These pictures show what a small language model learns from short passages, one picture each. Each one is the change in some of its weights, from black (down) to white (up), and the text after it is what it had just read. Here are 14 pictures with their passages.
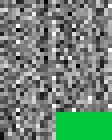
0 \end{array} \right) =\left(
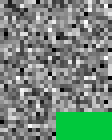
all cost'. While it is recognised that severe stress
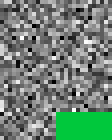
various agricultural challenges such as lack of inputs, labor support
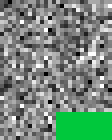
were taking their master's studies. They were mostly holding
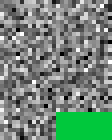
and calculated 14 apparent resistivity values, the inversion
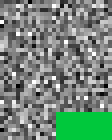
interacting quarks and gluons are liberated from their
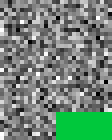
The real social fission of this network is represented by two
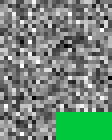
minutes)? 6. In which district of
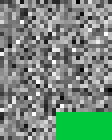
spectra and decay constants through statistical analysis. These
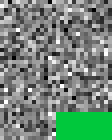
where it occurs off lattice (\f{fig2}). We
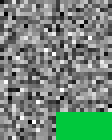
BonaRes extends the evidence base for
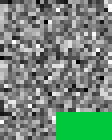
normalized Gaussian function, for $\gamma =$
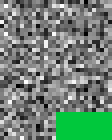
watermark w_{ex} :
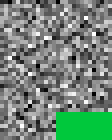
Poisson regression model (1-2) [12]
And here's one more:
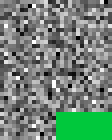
Letter to Aristotle's translator may have
